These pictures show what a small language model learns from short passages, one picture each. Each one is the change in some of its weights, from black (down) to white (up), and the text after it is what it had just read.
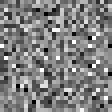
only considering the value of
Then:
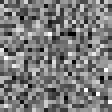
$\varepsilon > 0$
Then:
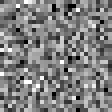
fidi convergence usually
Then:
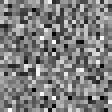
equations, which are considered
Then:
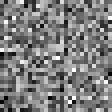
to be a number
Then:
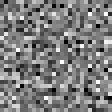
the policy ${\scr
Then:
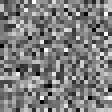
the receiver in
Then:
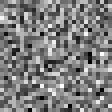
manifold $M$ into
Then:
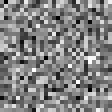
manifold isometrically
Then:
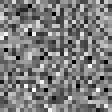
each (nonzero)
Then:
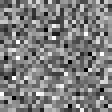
on $G$ is
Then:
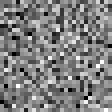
from each $U$
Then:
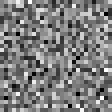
above. If $2
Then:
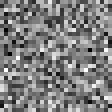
Then direct computations yield that
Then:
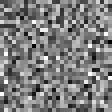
that all critical points of
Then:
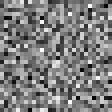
clear shortly. We
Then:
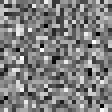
equality in this case.
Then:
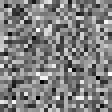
inequalities for greedy approximation
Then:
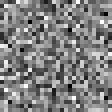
sur un ouvert
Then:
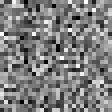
condition (5) of
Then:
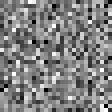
are not complex-linear
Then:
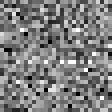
$t \in
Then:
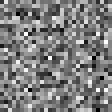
the phase separation and
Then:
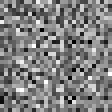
provide a performance comparison with
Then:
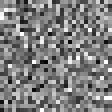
injective maps (not
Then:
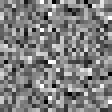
of interest to prove Theorem
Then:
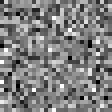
the assumption that particles do
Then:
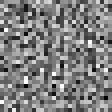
years, the behavior of
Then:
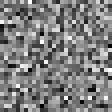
to the standard ones,
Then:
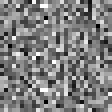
\times \Omega)}
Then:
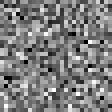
$x \in
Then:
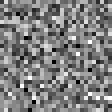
the current practices of
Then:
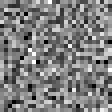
following set $$\Big\{
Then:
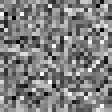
the reader will readily see
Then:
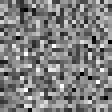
appears; the critical
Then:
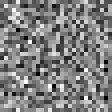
analyse the case of
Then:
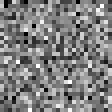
similar phenomenon was observed
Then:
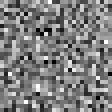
following expressions for $\,
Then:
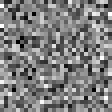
the two roots will actually
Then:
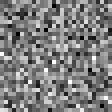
which penalizes the weighted
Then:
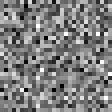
of the matrix satisfies this
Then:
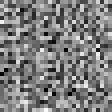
chromatic number
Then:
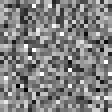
inequality for sums of independent
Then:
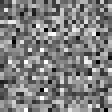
is the corresponding result for
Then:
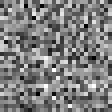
one of the following conditions
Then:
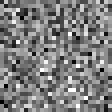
$I$ is the
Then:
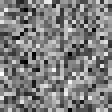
originally introduced as
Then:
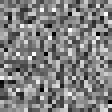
to the leftmost 1
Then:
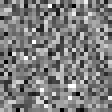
\right)^t =
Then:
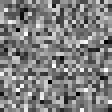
comes from the theory of
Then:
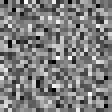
a Legendrian
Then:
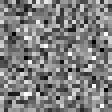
perform dependent recursion,
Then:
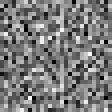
\partial M$ and
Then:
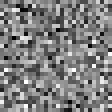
But, there are some
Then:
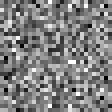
$S$ commutes with
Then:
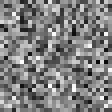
spaces on homogeneous groups.
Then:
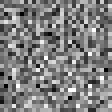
and $\tau$ is
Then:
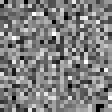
X$ is naturally identified
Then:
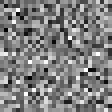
$X \subset Y
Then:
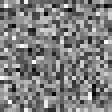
it covers most countable support
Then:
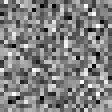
X= X,\quad
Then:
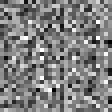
and then, for every
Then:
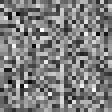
a polynomial of degree
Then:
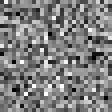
the following parameters:
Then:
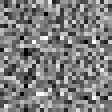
holds, but condition
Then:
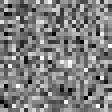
effect of $E$
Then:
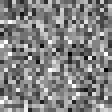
was supported by the National
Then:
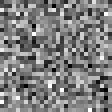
it is easy to write
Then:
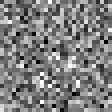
results stating equivalence are
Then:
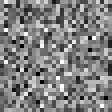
obtain the following implicit
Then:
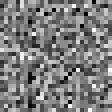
we only have to
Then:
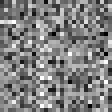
is usually known as
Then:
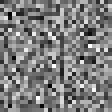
a~regular compact
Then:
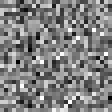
Moreover we have the estimate
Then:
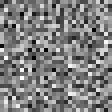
exists a coordinate chart
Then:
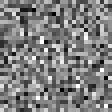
unit in $R$.
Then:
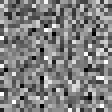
all other variables in
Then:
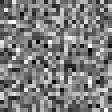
is nothing to prove
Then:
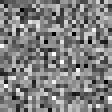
this assumption is considered
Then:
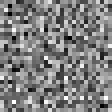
experiments to illustrate the impact
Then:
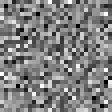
By surjectivity of
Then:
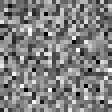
relative insensitivity to
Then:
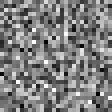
+ \epsilon < s
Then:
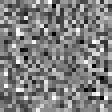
expansion terms, by a
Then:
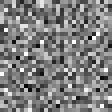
introduce the necessary notation and
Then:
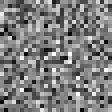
homeomorphism defined on the boundary
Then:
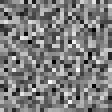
and we may replace
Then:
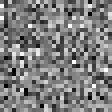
this was done in
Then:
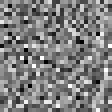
limit of mesh resolution.
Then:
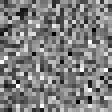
which is an issue that
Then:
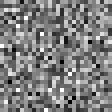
There exists a constant
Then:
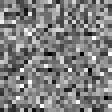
denoted as {\em full
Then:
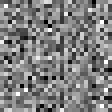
reduced simply connected curves on
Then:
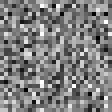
90 \}$ approximations of
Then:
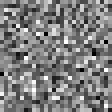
function $$ P_t
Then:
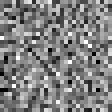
belongs to $\omega$
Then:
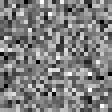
to show that there exists
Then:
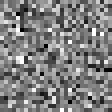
compact groups. In
